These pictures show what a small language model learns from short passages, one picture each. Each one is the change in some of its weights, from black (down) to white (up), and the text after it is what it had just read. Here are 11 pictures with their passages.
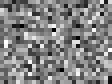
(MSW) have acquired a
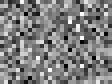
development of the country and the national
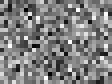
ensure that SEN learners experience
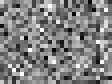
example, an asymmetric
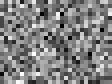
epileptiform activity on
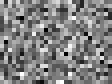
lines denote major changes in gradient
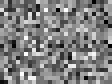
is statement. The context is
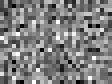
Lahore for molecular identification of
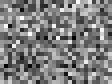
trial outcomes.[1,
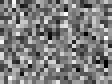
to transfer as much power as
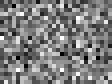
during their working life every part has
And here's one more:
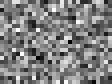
because the fall – “we are
